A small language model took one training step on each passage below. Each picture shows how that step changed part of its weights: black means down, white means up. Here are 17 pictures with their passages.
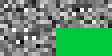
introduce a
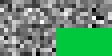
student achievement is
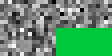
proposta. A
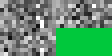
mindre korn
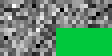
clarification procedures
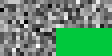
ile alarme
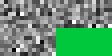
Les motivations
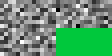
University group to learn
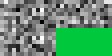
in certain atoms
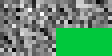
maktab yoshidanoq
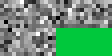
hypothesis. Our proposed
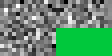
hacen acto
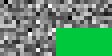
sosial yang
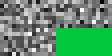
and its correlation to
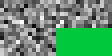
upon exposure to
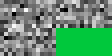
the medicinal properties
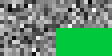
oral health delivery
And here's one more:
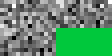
species), and a
